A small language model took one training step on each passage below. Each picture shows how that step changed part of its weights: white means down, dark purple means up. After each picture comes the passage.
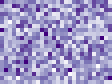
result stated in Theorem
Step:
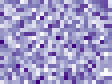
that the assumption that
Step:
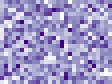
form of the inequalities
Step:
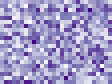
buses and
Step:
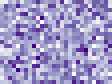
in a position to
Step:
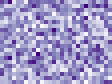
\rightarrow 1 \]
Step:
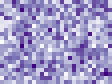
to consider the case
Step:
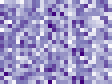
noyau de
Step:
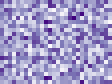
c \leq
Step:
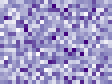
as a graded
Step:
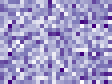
\, X \cdot
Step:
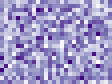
{\bf Proof.}
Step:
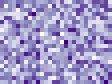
mass distribution with a
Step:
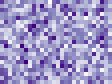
so-called because
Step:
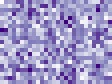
Treewidth is
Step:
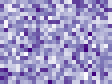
- give explicit conditions
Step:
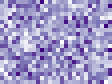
trivial. For any
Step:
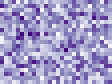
using Bers's
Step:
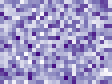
that the upper
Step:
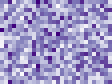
\mid =
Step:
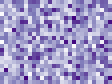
results and so do
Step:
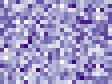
initial datum
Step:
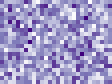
each such sphere determines
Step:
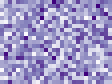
It is itself a
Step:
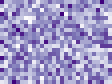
curve. The resulting
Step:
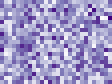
always use the
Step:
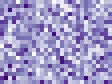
it clear how
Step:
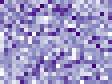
$SA$ theory
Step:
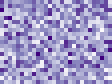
vertices included in
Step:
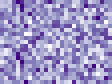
parameter curve may be
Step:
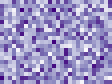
now have,
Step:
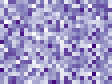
be such that
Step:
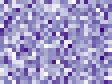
property $\forall
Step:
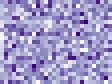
\Omega$ is
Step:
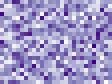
term that is its
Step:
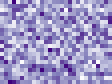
different surrogate
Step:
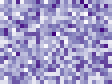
function $\phi $
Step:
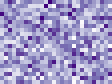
a prime greater than
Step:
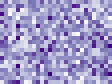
any more. The
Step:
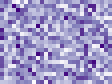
need the following Lemma
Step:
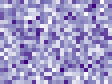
we find that $$
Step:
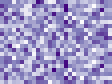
which, for some
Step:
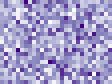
be a smooth bounded
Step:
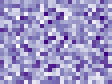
first term in right
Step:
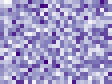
direction follows from Theorem
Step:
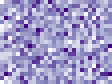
as at the end
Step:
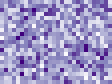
case we provide in
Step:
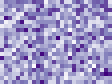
of the linear
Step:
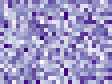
those spaces with a
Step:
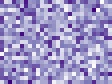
whose proof can be
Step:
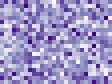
admits us to obtain
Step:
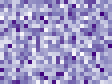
every $\ee >
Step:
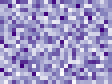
tangent space to
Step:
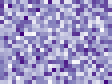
other direction, we
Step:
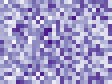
a variant of
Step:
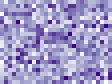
$q$ be
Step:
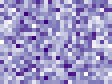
of this note is
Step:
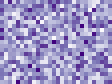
a metric (it
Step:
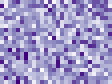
by \(\mathcal
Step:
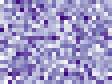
natural question is to
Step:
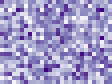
and J.
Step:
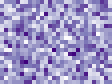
that we cannot prove
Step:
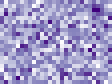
even be continuous.
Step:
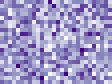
many new examples of
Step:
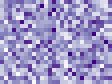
which are expressions of
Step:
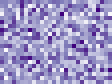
covariance matrix are computed
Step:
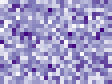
walks to the
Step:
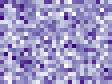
Therefore all calculations will
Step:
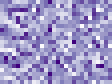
Via {\sc
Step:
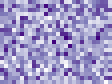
argument above, so
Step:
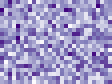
}We now denote
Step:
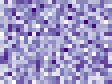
$\alpha$ is
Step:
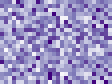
are, respectively,
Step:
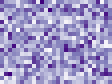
the conditional marginals
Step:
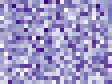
\centering % %
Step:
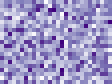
type of Borel
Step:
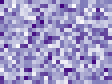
initial conditions converge.
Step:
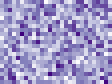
$x$, which
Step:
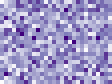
as follows,
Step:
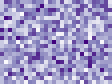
of interest (for
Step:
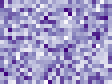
Dias &
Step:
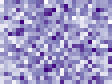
and column of the
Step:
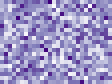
It has been showed
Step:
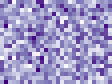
is separable,
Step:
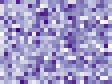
$p$ and
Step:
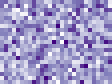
distribution, and the
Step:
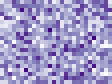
to the start
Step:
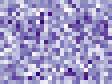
we get $$ C
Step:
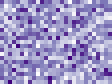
For the proof of
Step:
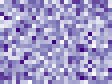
to one deterministic,
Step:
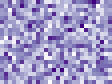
$-convergence, we
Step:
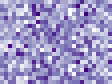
a mixed-integer
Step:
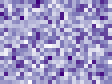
function for scattering
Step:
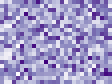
in the obtained
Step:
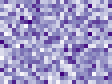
due to conditions
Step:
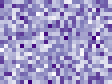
analogue calculations in
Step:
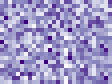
they obtained for them
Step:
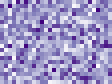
the other hand,
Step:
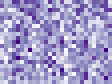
can be performed by
